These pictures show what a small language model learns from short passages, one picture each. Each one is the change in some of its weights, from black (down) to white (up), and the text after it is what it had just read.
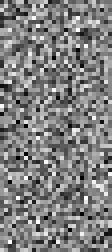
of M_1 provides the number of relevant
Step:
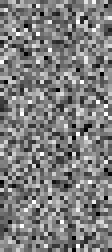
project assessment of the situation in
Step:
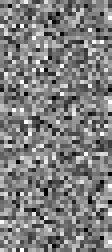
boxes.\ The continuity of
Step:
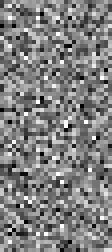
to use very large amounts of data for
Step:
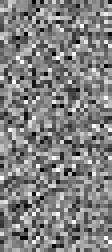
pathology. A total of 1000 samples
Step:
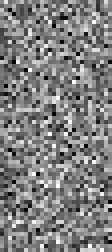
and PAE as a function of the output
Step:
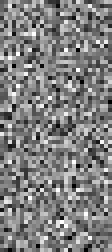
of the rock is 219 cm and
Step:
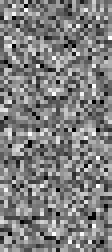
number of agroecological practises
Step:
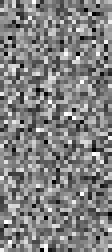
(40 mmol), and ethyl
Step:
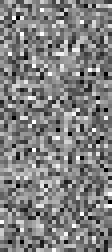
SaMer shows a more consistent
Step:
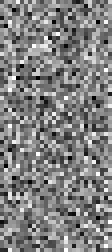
**R** – hermetic cover for
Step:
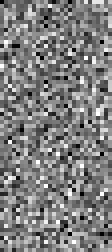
$v_z$ direction. For both
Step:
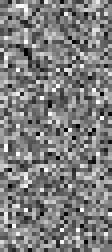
good or effective practices in university
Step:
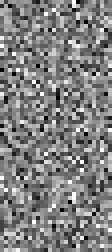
and undisturbed. Most people
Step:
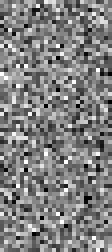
fact that their material properties are almost
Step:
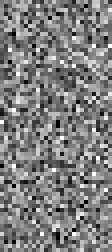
digital transformation of education and research.
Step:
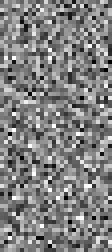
graph-based methods that is applied to
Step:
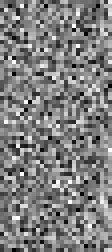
memtables are now called
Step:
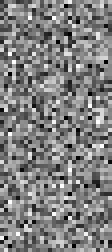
Interestingly, the latter
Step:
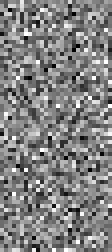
was treated at home or in the
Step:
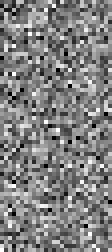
symmetric spectral functions $G_{\rm
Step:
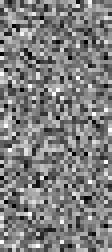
goods are deposited for
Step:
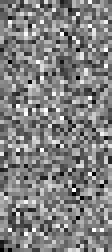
use. For example, the healing process is
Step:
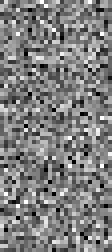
$P(E)$-theory assumes an
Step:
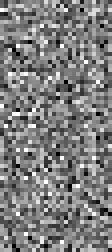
not many. In the earlier methods
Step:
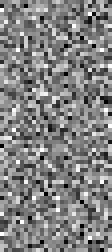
but not so small as to be sensitive to
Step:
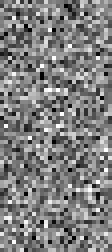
long times implies that $\rho_0 =
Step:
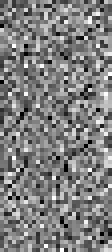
normalizing constant, so that
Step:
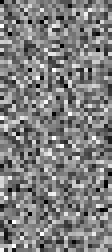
Distance: Telematic
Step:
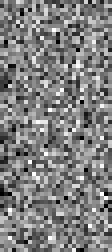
region $W$ where the points have been observed.
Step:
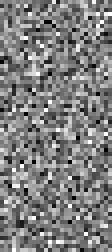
damage, the EVPI increases
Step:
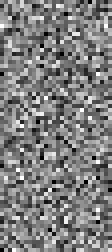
we asked participants to imagine that
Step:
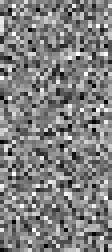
As of today (2025), the
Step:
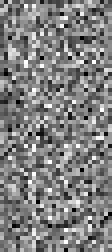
(e.g., VMX operations,
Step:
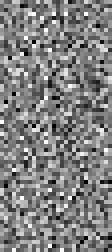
process by determining the weight of fiber
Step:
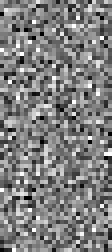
officers, although the commanding
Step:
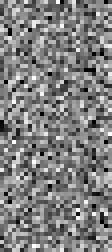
kaitoi me ngā
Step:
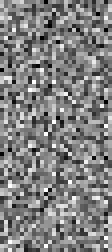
with facilitating learning, and group
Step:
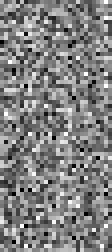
NEBB definitions and their limitations
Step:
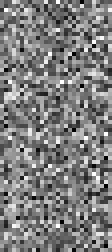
colitis and pouchitis,
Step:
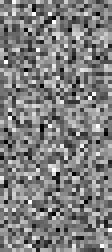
iterations are used. The library
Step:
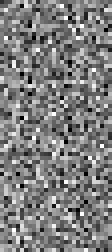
on either training or evaluation,
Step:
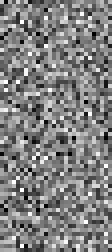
Dimensions Synthesis
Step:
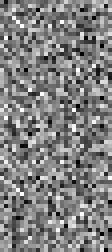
periodic orbits with respect to the three
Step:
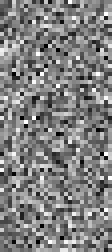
if the entry is a new piece
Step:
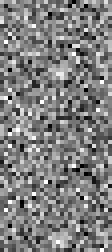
However, the initial trigger, magnetic flux
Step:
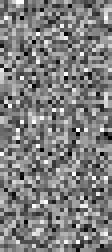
application built can be useful
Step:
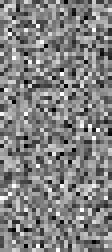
conceptual requirements as core BR
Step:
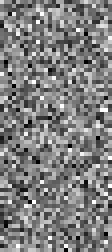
clear that the eigenvalues of the
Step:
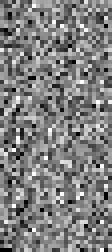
of the $L$-dependent term is
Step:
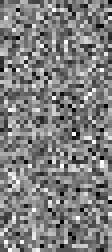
contribute to better mental health,
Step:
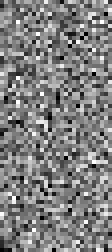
seems to be large. As the
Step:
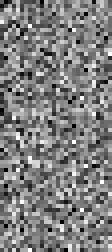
Unlike in supersymmetry,
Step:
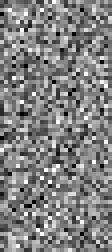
than men. According to them, these
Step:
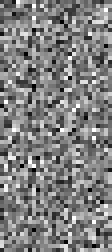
via 18S rRNA
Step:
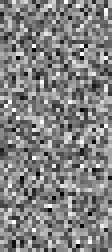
(GW) astronomy is a
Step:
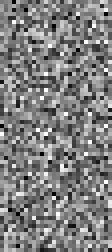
when power is expensive The background of
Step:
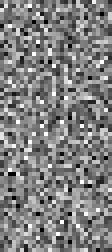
society and the state, causing
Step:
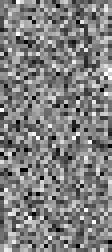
a 285 nm thick layer of
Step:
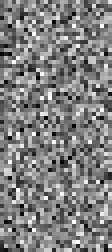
Hz, the phase angle in the
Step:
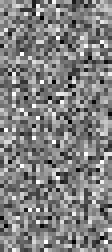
cloud storage using hybrid
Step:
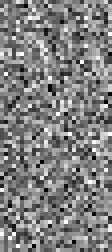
waveform~$\tilde{s}$ to which
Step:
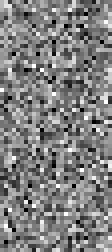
+ R_V \sigma^\pm \right),
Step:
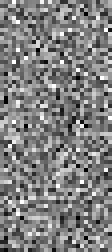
to use. Moreover, as shown in the
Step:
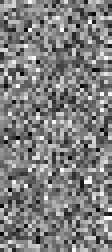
epochs, we still find
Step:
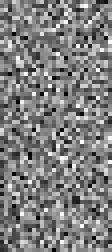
we calculate the RI/MOM
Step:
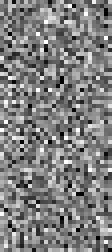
was observed in the unsealed composite
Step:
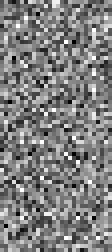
some conclusions in Section 4.
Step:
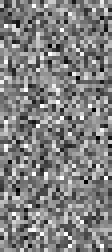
up with an uncanonical expression which
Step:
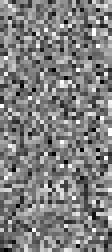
additional measurable parameters of the
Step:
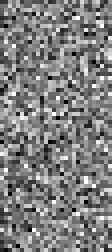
the strong gravitational region, the
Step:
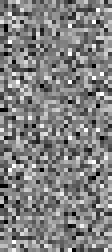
Tungstic acid sol is
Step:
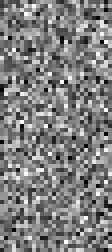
Meta reinforcement learning (Meta
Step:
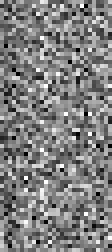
as a function of time. We find that the system
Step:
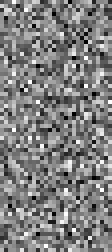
constant (K₂), likewise
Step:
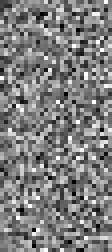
of magnetic inhomogeneities. The equation
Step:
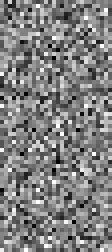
final approval of the draft.
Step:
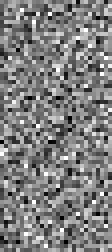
to the **gravitational energy**
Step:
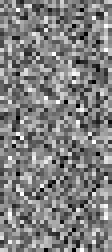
face coordinates. We discovered
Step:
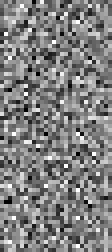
de Sciences Naturelles,
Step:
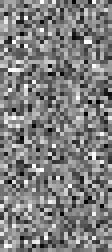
consumer perceptions regarding
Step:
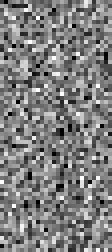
approximation in a basis of Wannier
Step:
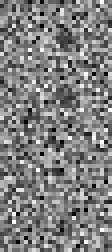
and mesenchymal stem cells
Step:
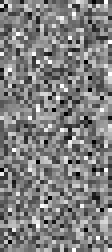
direction} \label{PM}
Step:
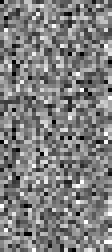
\begin{figure} \includegraphics[width=8
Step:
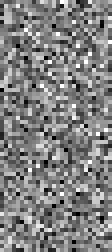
We assumed $\Phi^{*}$ and
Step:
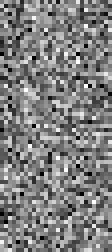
the overall network (Supplementary Figure
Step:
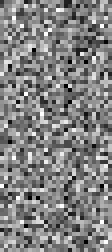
independent internal spins, denoted as
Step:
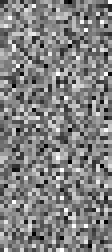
steady state low temperature, and, low temperature
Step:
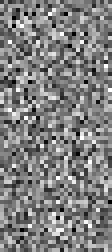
at high [S] for Model III
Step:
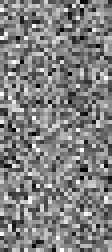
sink fraction and is therefore not a
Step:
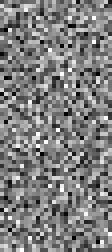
different numbers of neighbours
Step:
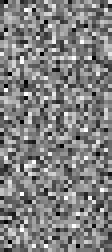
temperature, and the vibration of the
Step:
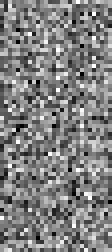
Reproduction of cells in control simulations
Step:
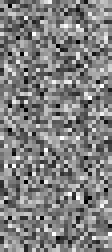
campuses across the nation are
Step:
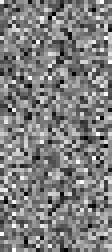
to accomplish this task
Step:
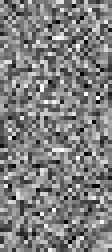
roles of initial conditions. Here we also present
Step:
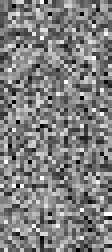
among different LLMs with default
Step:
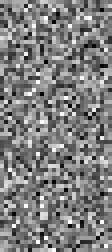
for large $N_c$. Conversely,
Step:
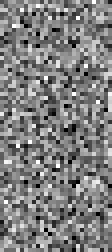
can observe certain problems in
